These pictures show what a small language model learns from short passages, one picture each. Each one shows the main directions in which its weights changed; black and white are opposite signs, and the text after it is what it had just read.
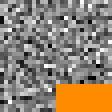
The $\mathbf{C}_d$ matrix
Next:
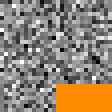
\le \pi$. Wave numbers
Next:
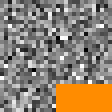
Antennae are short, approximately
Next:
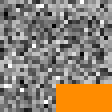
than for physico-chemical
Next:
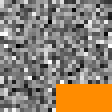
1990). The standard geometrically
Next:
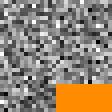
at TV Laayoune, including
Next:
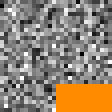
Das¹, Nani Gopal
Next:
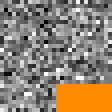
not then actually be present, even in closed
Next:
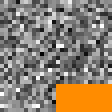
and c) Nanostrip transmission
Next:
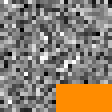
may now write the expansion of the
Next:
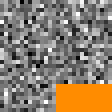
density is a function of the dynamic
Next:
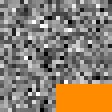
rows, and the substantial operation is to
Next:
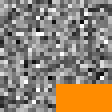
(1)$. All computations described below will
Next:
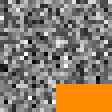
*Journal of the Ocean Science
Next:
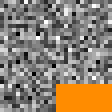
calculation to shows that the system prefers to
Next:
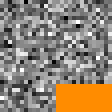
for this observable accurate to NLO in
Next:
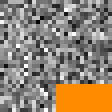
ingredients, we can compute the
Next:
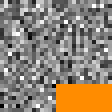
CMOS fabrication process and
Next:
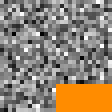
[8]. It consists of one user
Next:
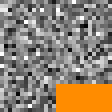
Abstract The present study was conducted to study
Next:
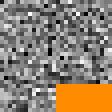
\eq{Edot} {
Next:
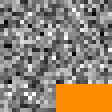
given the Alexandroff topology of
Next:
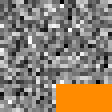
that even their diagonal entries contribute to
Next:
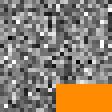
\mathcal H_\si$ with inverse
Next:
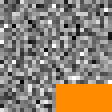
all properties of a Laplacian
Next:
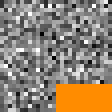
defined as \begin{equation}
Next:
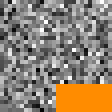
variance-covariance matrix compares to the
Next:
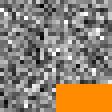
total angular momentum of the reaction. Within
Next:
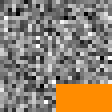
- m} \sumast_{a
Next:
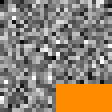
of the classical Stöber method
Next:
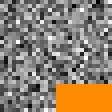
and accuracy. Primarily, we
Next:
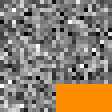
v(\bx) \approx \nabla
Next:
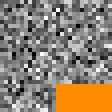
to a saturation value, with the cloud
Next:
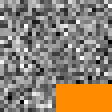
maneuver starting/ending time
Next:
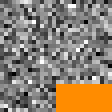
iteration (of course, if the cost
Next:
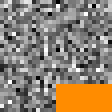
\alpha_iz_i) >
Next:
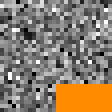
$\gamma$ and we adjust
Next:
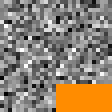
low temperature physics and quantum mechanics, then
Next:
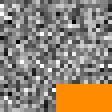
any $X\in\cc$. For
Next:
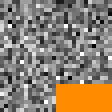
consider the Kim-Lee model,
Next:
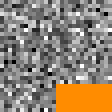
By Definition 4.2, $A
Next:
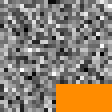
16) World Health
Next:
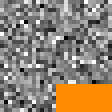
which shows that $\mathcal{T}$ is
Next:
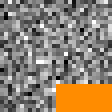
underlying reparametrisation invariance.
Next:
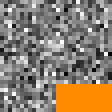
the Blackstar faction.
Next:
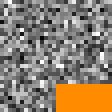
light incident on it", as in the
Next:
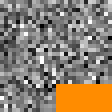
a section of auxiliary converter 5
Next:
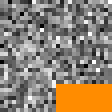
s\leq t\leq T,$ $%
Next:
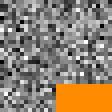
on the justice system. The study
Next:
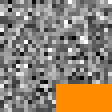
galls, not formed by the natural
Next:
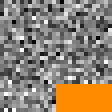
their managerial roles by motivating
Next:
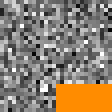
generously given to many generations of students
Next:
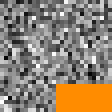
driving tasks (emergency
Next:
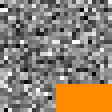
interior space. - To explore the acceptability
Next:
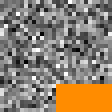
It can be seen that $\alpha$ change
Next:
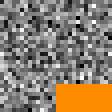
is limited due to screen translucence
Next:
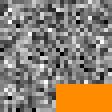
process for extracting colour, high temperature
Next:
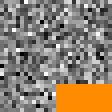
one to consider the measures of the sets of
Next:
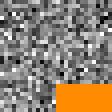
beverage manufacturing companies listed on the
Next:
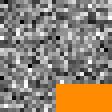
scraping can be used to
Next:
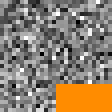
economy and the micro. small and medium sectors
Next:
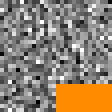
the percentage of potential customers who
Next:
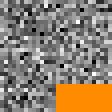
partition function as \begin{equation}
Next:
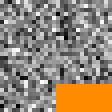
OM DMM-480C optical
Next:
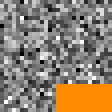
that the mean values for the customer
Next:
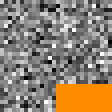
\cos (xt) dt
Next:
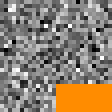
the capital of Kerala and one
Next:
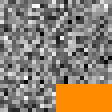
also suggested that the three outbursts
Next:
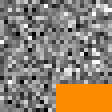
root mean square (RMS) error computed
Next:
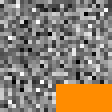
\end{equation} with $g$
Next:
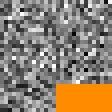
language perfectly (motivation) encourages
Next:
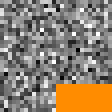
geometry, angular distribution, scattering, and partial
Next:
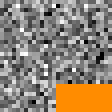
agrees with the result of the
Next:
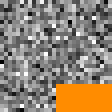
interaction algorithm, to encompass the
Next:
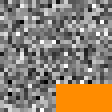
Theorem \ref{HnC} each
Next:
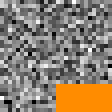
nonlinear S**E**C systems are obtained
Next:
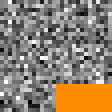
manufacturer are the key drivers for
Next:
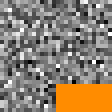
eigenvalue of the PIO $S$
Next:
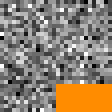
The standard practice, by contrast, is to
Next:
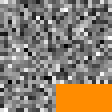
7.49 MeV level, an effect also
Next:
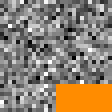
help of monoclonal rabbit
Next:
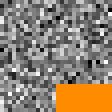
$\mathbb{Q}_p$ and the
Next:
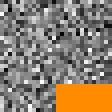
comment upset CL especially since he
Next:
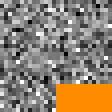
effects, we find that the loop-induced
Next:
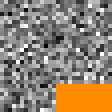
gradient. Because the results of the fibre
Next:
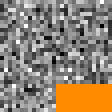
life cycle and Plasmodium
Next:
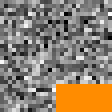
few test matrices with different block sizes
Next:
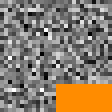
magnet consists of copper band which are
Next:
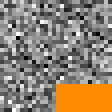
is open and the sets of this form determine
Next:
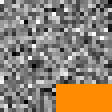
\rightarrow \mathbb{R}$ is also
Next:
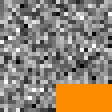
UMR 5582 Laboratoire
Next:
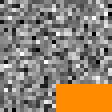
\Qed \noindent{\bf Proof of
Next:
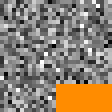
„Pacea și
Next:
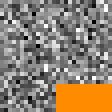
round in three dimensions (Reichert
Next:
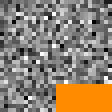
{\bf a}}$ is TNN when no
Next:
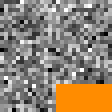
Fraunhofer pattern that is
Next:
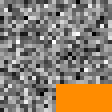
of acute appendicitis is estimated
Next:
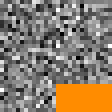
Micro-photographs of sample
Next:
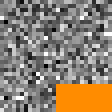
approximate the space derivative by the central difference
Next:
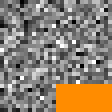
and peaking units. To calculate expected energy
